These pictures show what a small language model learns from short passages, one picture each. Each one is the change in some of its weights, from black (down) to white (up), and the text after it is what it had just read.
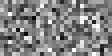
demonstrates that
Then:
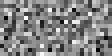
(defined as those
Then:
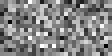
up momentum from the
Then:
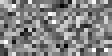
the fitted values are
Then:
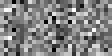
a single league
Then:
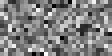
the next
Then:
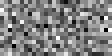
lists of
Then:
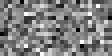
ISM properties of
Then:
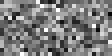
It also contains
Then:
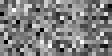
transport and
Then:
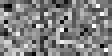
system. In the
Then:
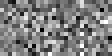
at large distances from
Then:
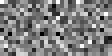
and 5. We
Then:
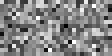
those gauge fields and
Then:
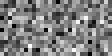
for the six
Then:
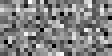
eigenstate of
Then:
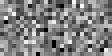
this IC signal
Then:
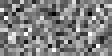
decreasing functions of
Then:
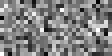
$\gamma$ with
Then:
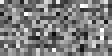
RHIC and
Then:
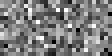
= \frac{R
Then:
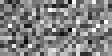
the unit vector
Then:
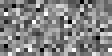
were predicted compared to
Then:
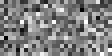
party, got
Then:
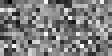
flat boundary conditions,
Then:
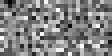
stability. A
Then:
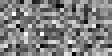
QCD production
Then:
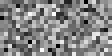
of services
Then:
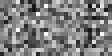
designs, and
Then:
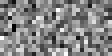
for all but the
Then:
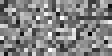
total correlation and
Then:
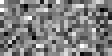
in the analyzed
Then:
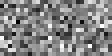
part by the National
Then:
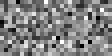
attack success
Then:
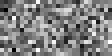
a function of the mass
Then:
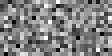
order is clearly
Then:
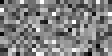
are therefore currently
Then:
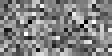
States of
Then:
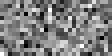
affect the
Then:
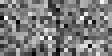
shell model and
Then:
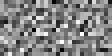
still not well
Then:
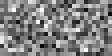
The first moment
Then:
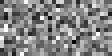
which would also decide
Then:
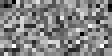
the same radius and
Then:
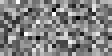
connection structures
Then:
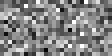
shown that in the
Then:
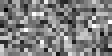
energy tilt systems
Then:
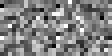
faster but
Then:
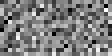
numbered as
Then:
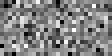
the initial conditions for the
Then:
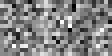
measurements [23].
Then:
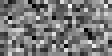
on individual
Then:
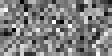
the root mean
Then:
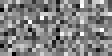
for advanced
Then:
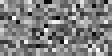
expectations, and
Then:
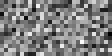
theoretical methods and
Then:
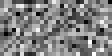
the so-called
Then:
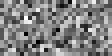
the nature of
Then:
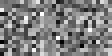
segmentation of
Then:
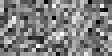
out to be even
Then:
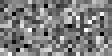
their adoption in
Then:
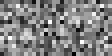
its turn,
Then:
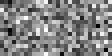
statistical analysis of
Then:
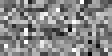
supported by the
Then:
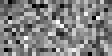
on the diffusion of
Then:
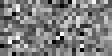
the game for
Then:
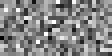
is obtained, respectively.
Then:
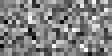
from the first term in
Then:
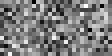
spike for
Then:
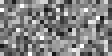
where the scaled cross
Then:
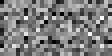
% \centering
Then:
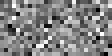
applied to reduce
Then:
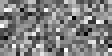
a canonical
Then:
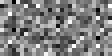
up to one hour
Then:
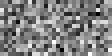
current assertion is
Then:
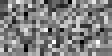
the article level
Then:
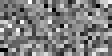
reaction events
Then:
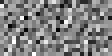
to preserve network
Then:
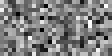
agent. That
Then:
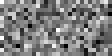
\nu}$. This
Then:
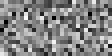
each have at least
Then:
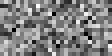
models in which the
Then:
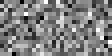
for other PMS
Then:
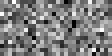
As discussed in
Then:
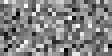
that the inflationary
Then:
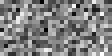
set even stronger
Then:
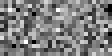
and collaborative
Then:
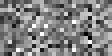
number of points in the
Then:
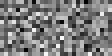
($1$ active
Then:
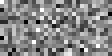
which requires evaluating
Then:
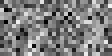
find that spectral model
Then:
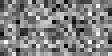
We discuss model selection
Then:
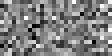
inputs of the
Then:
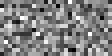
masks were
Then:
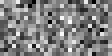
means he can
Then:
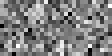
find for the PT
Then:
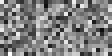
be taken into
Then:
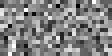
used to regress the
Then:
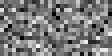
Cremmer for
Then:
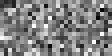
operating region,
